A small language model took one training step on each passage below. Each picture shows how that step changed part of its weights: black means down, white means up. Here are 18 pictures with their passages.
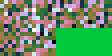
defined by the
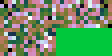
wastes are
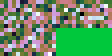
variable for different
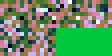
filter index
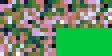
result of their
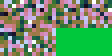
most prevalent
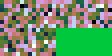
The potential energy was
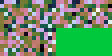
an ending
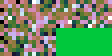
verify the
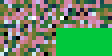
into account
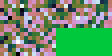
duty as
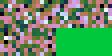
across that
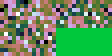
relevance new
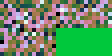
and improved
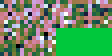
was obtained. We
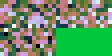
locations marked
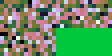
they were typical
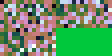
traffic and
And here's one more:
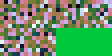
This kind of
